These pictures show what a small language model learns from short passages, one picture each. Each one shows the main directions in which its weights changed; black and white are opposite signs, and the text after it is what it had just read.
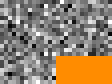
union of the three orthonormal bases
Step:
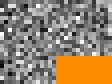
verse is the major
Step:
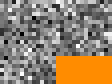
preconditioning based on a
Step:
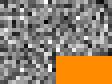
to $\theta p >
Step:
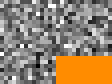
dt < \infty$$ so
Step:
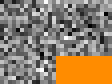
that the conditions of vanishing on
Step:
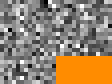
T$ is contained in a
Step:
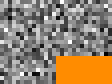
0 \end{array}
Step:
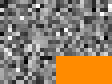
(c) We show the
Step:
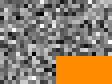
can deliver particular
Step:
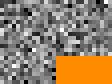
this is done efficiently.
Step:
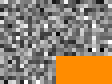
Now we can compute the
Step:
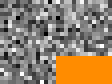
carries a group structure by
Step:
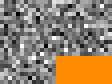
by deleting one point from
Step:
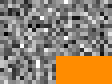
by the {\em finite ordered
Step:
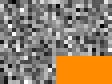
on fibers supplied with
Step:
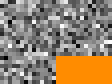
Let $J$ be a
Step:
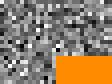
subordinator and the
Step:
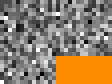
We will define $C',
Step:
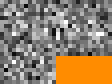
determinant, one may hope
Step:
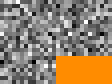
is differentiable in $t$
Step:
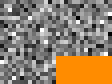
$P$ is a linear
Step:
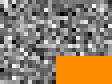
as energy functionals and control problems
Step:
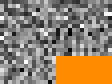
the case in which the geodesic
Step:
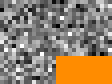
function of a single quaternionic
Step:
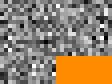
there exists a number $\lambda
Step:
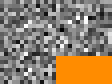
case of a theorem by
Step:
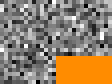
degree of $A$ with
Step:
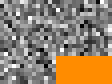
Hopf bifurcation. After having
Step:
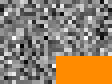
smooth quadratic form. Consequently,
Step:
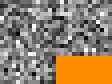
at a glance but
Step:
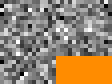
is sufficiently small (depending
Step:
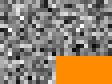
P$ can be expressed as
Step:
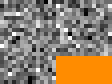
in Theorem 1, we even
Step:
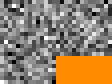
close to 1. Clearly it
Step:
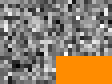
of the number $h$
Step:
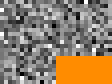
low-rank solutions observed
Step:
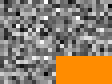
but could be applied to simpler
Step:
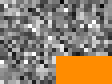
from the expansion of the ratio
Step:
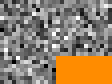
the least squares problems solved in
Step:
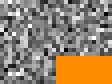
that are themselves the invariant
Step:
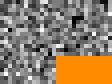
We will use for that space
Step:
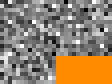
% % Subsubsection: %
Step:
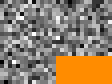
other hand, we have
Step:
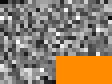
which do not lie on a
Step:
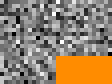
are mostly new, and
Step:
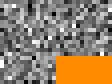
complexity highlights the value
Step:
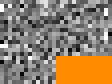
for any $\vp
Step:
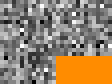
acts by permuting the edges
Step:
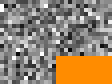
the gamma function and
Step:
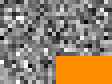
characteristic is to see for how
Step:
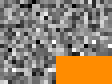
\Uq \rightarrow
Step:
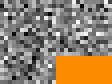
index set and consider \break
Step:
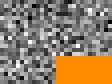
have some more folds on
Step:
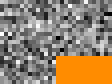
and the map $\rho$
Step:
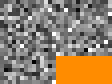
$S$ have also been
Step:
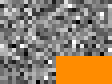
linear interpolation of $w$
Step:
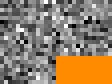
surrounded by them is
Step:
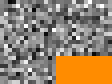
sum \begin{eqnarray}
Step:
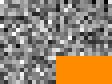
the proposed framework allows to provide
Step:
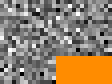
the third medium
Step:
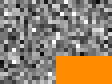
certain rate, then generally
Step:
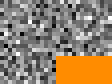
Nous prouvons
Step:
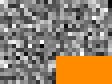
to the packing problem with
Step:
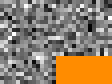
\overline{v}]$ which
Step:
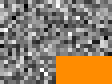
$\tilde\na$\ and
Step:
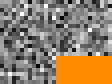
\item Corrected
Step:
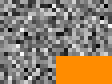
By {\bf F} it
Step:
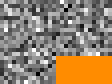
of the sparse grid:
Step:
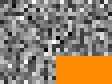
we say that the corresponding
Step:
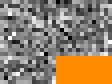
in the proper vertex coloring of
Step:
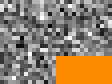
hyperbolic 3-space ${\bf
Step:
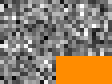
orbits for the action of the
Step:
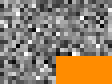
from $I_n$
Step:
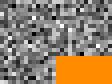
$C>0$ independent
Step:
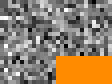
solver, the code for which
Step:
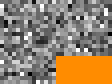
of size $k$
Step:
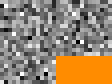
results by refining the mesh
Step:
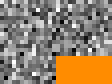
the Lagrange multipliers related to
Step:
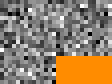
are defined in a standard way
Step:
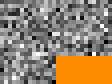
of $G$ and
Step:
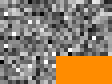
regular point: indeed, the
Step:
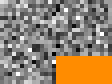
seen as giving an algorithmic
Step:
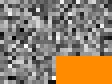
of the normalized moments
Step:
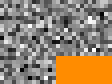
the author at the 23rd
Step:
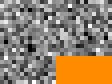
little care. We do
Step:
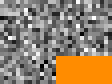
are the charge at the
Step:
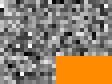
machine tried to maximize
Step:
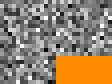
of standard forms expressed as
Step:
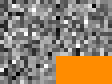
a similar result for power
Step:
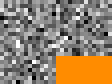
other areas are found in
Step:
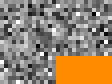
implementation is a primal-dual
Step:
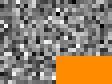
if $m\geq
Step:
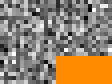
the smallest singular value of
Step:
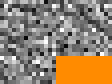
in larger number systems, a
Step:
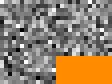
succès et
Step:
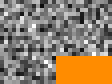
CMC spectrum of the homology
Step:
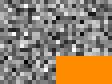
the initial datum such
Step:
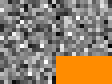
p}=id$ to be
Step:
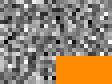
\Big)$, where the factor
